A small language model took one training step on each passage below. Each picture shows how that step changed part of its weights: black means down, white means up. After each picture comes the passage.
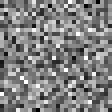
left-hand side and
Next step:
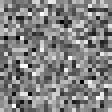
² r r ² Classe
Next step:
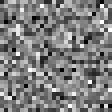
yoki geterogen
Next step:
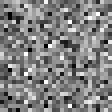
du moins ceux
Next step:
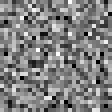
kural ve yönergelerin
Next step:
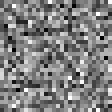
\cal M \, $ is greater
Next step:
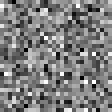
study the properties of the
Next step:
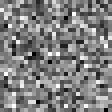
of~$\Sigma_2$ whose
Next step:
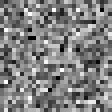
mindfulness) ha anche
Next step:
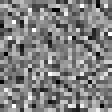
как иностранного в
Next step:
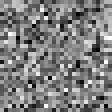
delle relazioni fra
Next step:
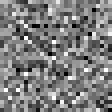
ma'lumot qanday
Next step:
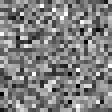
lozimligini talab
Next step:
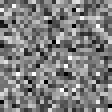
ettiğini belirtenlerin
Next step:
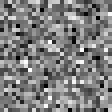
factors include global market
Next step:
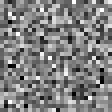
are kilograms (kg),
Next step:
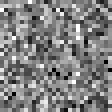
Medicine, Re/modeling
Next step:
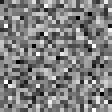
Global Assessment of
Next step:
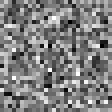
We present a new type of integral
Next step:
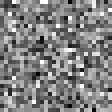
eigenvector whose
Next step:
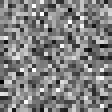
\in\mathbb{Z}$ and
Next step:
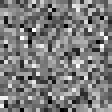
Iranian Learners,
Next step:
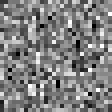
are taken cyclically
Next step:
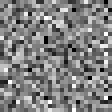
the point $(x,t,\dtip
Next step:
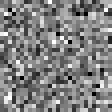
bo'lishi, balki
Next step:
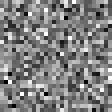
$j$-th-RHOP for
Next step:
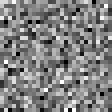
*International Migration
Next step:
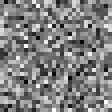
list of relations in a presentation of
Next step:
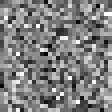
| The second input is the ordering
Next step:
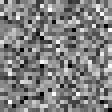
$\bfeta^{rr+1}$ differ
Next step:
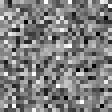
ser humano concibe la
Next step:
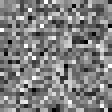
berdi. Bu to'qqiz
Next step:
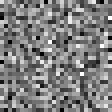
pháp lý,
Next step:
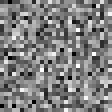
The objective of this section is to give
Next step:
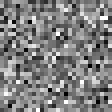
with respect to the perturbation
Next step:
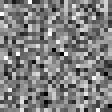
$r-1$ divides
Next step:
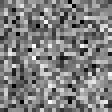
to track perturbations on
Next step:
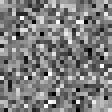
зад триумфа на
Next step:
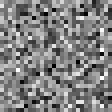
o'qituvchilarning eng
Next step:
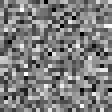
les conséquences.
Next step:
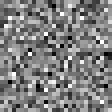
ones). Then different arm
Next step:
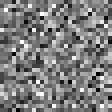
these components, and show that any such
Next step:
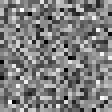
grandes centros
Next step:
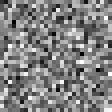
a different path: instead of
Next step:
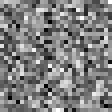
infections. Si le
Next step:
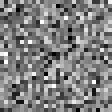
> 0)$ and the density function
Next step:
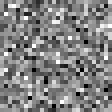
on $\pi_1$ as well.
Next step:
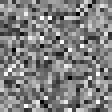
t$, $t'$ is of same
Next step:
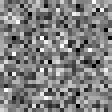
sub-superalgebra give various
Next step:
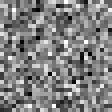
слова: семантика,
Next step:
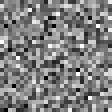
in the 19th century
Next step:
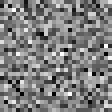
represented as sum of low
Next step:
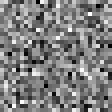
Al fine ottenere una
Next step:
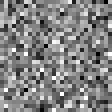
\rangle \langle b\partial_x
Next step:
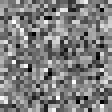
Besides, given $\alpha <
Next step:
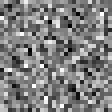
of the candidate pole (of
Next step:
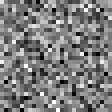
проблеми та мислити
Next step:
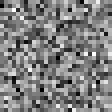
as the sum of all {\it
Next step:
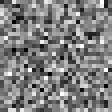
know that $M_{1}$ is
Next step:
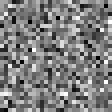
of the other Contributing
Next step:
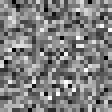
aprovechamiento de estos
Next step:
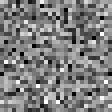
choose this normal bundle to be
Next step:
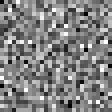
the {\bf minimum distance}. A
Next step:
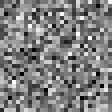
superiores das empresas e
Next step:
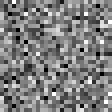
case, to find sharp bounds
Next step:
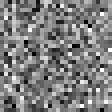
фойдаланиш, сув
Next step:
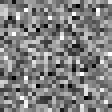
imply $t>s$ and $2
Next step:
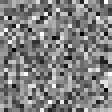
for some $k$; for such
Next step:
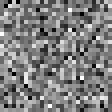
городов Украины
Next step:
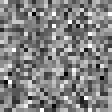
$C1 \approx C2$
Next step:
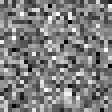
propiedades del suelo
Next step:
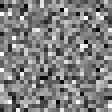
and synthetic writing.
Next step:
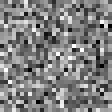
the $q$-Racah
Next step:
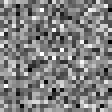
y consulares de otros
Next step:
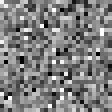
$\mu = 0$. This family may
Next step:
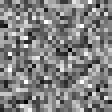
etilgan birlashmalar,
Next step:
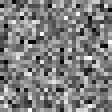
If $A$ is abelian and
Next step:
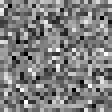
calculated in terms of normal
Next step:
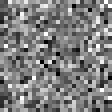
Аннотация. В
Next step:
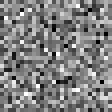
joy va boshqa
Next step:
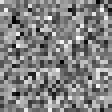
S., Makrides G.,
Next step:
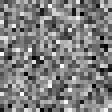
when we define the estimator. For
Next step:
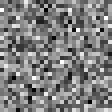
Text: Aspects of
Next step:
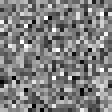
and Social Sciences**,
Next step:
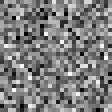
there is readily seen to be
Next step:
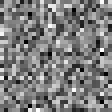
shown in Figure 8.10.
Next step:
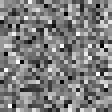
we obtain the lower bound on
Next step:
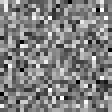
sathida o'rganib
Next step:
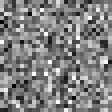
Integração e testes
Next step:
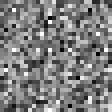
monogenity, that is we do
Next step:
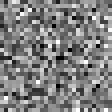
an easy application of the
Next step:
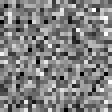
hybrid pluralism by
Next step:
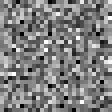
In cui: - h^*
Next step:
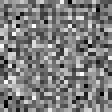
aumentou o interesse por
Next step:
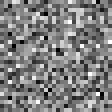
ishlatiladi, lekin
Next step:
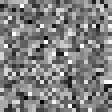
is the last index such that
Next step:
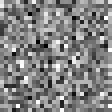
Jaco \cite[pp.\
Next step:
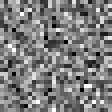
kuchli deyiladi.
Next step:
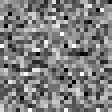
anii cu condiții
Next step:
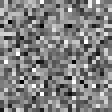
similarly. Using the representation of
